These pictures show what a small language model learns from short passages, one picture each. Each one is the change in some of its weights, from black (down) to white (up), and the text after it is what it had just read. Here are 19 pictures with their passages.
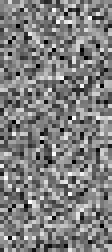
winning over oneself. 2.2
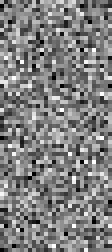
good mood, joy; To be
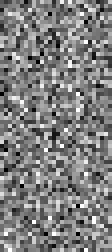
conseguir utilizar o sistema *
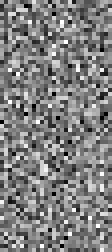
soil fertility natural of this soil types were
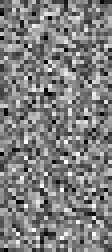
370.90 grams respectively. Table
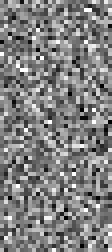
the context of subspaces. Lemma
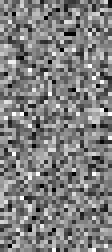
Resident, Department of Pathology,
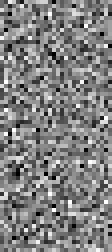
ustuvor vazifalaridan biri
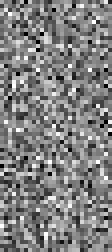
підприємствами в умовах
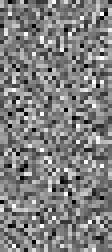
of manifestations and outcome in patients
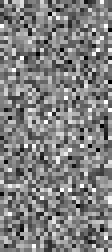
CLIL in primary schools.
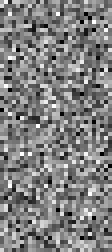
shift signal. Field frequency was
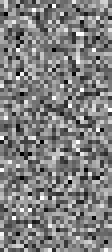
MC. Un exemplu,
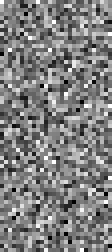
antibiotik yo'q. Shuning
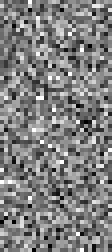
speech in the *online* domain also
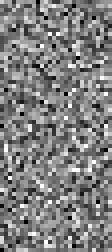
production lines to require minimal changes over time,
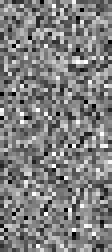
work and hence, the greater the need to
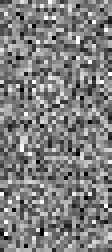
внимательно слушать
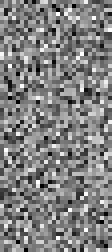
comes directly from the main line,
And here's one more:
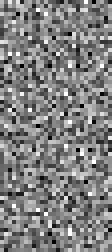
almanın, güncel dönem
